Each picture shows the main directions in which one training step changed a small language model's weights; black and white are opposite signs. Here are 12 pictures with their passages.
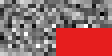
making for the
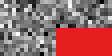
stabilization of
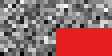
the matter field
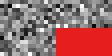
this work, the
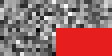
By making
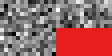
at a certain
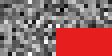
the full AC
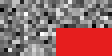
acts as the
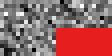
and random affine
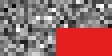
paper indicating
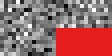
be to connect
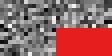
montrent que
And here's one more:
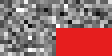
viruslar bilan
